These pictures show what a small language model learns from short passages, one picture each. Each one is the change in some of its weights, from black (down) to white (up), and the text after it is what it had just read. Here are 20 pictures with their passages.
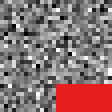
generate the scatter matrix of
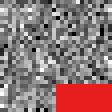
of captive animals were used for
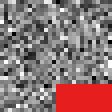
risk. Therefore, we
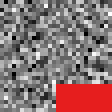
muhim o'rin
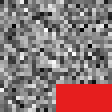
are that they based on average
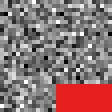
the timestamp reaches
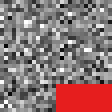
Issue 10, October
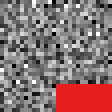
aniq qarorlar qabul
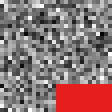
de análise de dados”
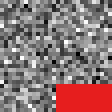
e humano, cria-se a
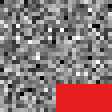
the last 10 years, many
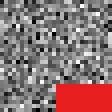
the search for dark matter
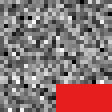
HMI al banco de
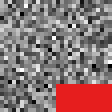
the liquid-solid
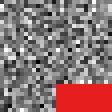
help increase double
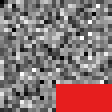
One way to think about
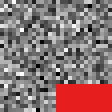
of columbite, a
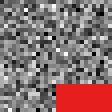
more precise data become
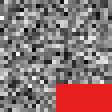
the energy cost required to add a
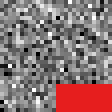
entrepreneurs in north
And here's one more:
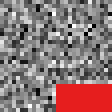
et al. (2006) found that
